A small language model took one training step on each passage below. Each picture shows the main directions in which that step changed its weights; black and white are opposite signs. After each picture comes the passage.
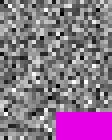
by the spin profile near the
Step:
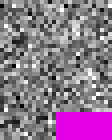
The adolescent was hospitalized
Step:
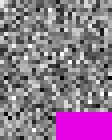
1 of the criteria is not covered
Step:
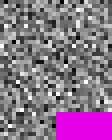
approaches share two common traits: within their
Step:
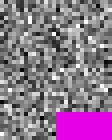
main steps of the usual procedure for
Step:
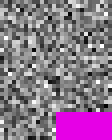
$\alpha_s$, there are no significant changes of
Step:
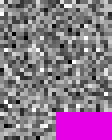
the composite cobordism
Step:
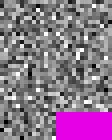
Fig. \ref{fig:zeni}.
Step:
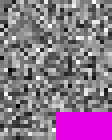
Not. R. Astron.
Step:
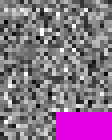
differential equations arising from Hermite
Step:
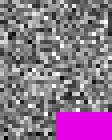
this coupling path is blocked, and each
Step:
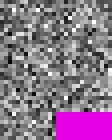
Filipinos, many residing in
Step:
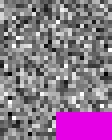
the beam splitters, while the
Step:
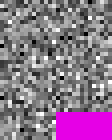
i.e. {\sl there is a closed
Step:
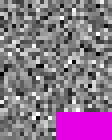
parameter (in unary) 1^λ , and
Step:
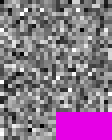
a normal kernel with bandwidth $h$.
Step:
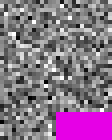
the technological solutions can determine
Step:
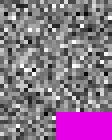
different regions will lead to changes in the relative
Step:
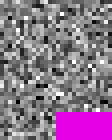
troubles usually happen on
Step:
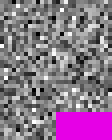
compact Hermitian symmetric spaces
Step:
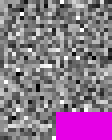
revealed a significant correlation between magnetic
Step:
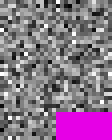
automatically verify the termination of
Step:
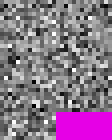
with parallel spins and those for
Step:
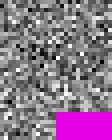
which was rejuvenated by a new infall
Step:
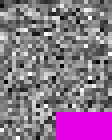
} \date{\today}
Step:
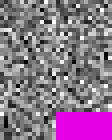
confirm that there are no conflicts
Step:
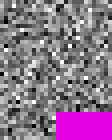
the 'world' through one's
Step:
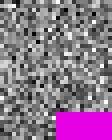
impact of potential biases in the determination
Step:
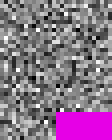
the end of injection. The initial
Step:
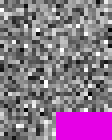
and Private schools
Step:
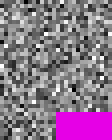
on June 19-20, 2) an approach
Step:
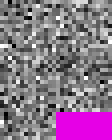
$\KM$. \end{theorem} \Pr
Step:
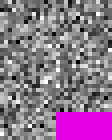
belong to $\N''$. This proves the
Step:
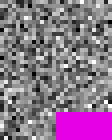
for each such $n$, $m_{1}$, and
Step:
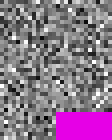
\quad (8)$$ where $\alpha = \beta
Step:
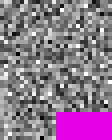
establish a classical identity connecting
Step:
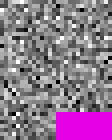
\end{equation*} where the inverse
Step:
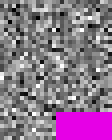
in the apparatus. As the phase
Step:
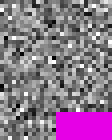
permitted. Parents
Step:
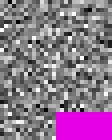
Prandtl number $Pr=7$
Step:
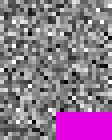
overall analysis success and make it
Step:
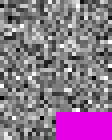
% – thus the film properties are
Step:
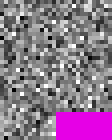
region is not maximally smooth. }.
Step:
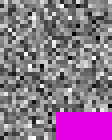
the character variety of 2-bridge
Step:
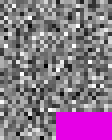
residual" means the difference between
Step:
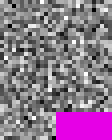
scenario, things at the edge can
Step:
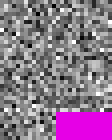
approximation and we are not sure in unique
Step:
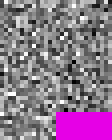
stochastic local quantum operation and
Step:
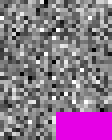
been subsequently applied. On each
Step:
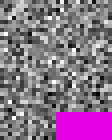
system with a source array for incident
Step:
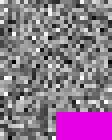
are not large enough to move the stars from
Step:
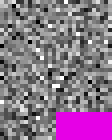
in Gran Sasso in Italy. The
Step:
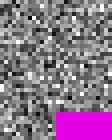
in Sec~\ref{concl}.
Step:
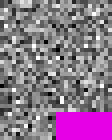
$G$. For a subset $A \subset
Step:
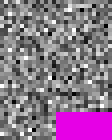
results with previous cases (i.e.
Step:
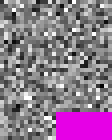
to represent these on the network graphic.
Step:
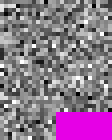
relies on approximate recursion relations,
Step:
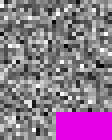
(dashed) and cosmological constant model
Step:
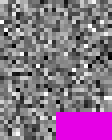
the main objectives that will emerge at
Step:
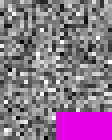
rate of reproductive competitors is
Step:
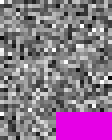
10 constraints, out of which 6 are
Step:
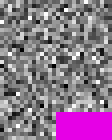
Coping Scale** consists of 4
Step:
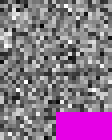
Creative Commons Attribution (CC
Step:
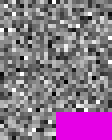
in the dispersion around the thickness
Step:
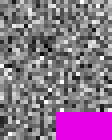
underlying hard process $\bar p n \to
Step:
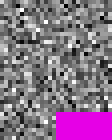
the problem that charging/offering
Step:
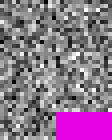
a counterexample to Theorem
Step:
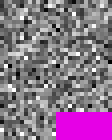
a diamond complete subinterval. For
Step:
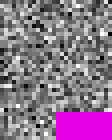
to the presence of the modulus $|
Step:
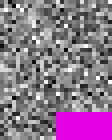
estimable bounds for $\phi^{2}(\tau)$,
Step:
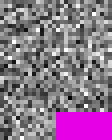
and $pp\to tZj$
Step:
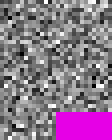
major concern. Finally, we
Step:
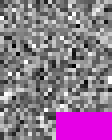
because, $\Gamma_{0}$ contains a
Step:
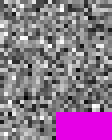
together by shared values,
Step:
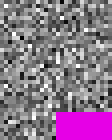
on the Pt (111) surface
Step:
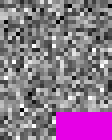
iris; rectangular blocks on
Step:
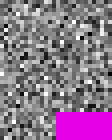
image data of the FCB, transfers
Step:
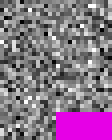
nontrivial product in the ideal of
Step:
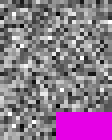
and $Y$. A square indicates that a
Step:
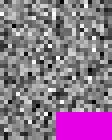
scientific work benefit if
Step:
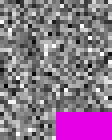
materials based on infographics with the
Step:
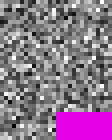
assistance. Finally, while students'
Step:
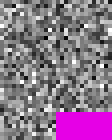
understanding not only mental effects of
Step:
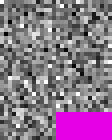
art originate in the fact that
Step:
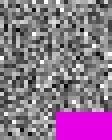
prove this one first notices that it follows from
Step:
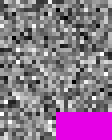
to (\ref{L-OnU}) with a
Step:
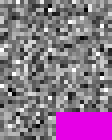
Illinois State University,
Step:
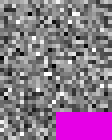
\subsection{Redshift dependence}
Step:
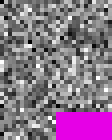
while Archipelago focuses
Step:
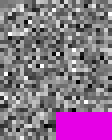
the index $k$ is supposed to vary
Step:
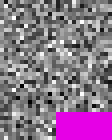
the authors employed their
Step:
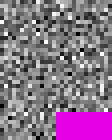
the figure. **Figure 10. *Partial
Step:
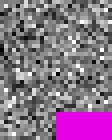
and finish, and wearing comfort when
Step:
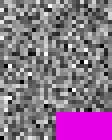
subgroups of $\Lambda$:
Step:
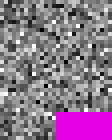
and clipping the particle distribution during the
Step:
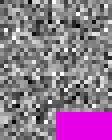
is often seen as the most commonly used
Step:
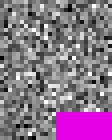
*The British Journal of
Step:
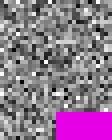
to make clear its impact on the performance.
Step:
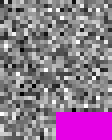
inter-well tunneling, however,
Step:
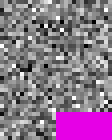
in the Panchayats has been open only
